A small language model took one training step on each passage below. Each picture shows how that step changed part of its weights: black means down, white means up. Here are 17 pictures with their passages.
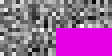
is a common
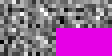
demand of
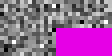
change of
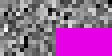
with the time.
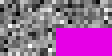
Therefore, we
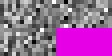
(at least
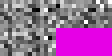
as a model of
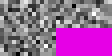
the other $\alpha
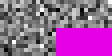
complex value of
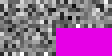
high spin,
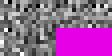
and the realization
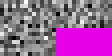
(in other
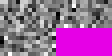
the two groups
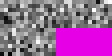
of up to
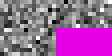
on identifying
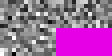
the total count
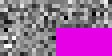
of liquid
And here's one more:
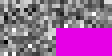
this modulation
